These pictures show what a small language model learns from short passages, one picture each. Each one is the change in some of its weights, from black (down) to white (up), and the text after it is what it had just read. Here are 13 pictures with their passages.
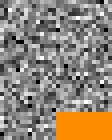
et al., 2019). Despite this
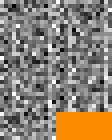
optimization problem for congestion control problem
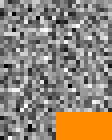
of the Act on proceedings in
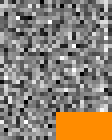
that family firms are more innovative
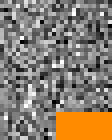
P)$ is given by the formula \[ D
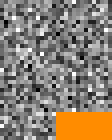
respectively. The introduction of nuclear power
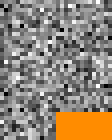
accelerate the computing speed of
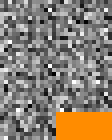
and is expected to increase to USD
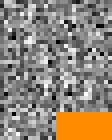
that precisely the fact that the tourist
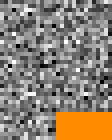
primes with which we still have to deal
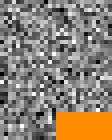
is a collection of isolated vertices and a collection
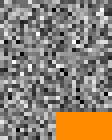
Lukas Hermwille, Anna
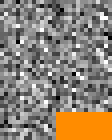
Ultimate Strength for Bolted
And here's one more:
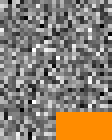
running water with brush,
